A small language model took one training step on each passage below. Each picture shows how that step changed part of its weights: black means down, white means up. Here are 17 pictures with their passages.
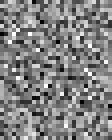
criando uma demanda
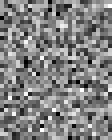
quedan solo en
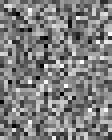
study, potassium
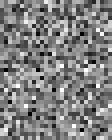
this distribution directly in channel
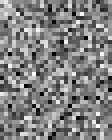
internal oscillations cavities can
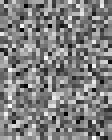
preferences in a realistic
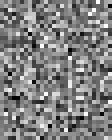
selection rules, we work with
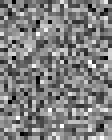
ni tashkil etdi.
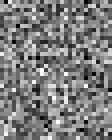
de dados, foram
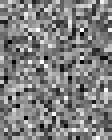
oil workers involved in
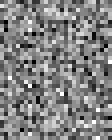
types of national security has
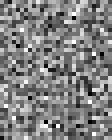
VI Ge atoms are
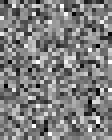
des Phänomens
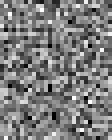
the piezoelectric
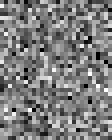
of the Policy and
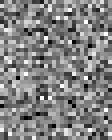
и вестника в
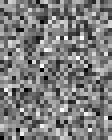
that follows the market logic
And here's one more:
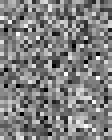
can improve the quality of care
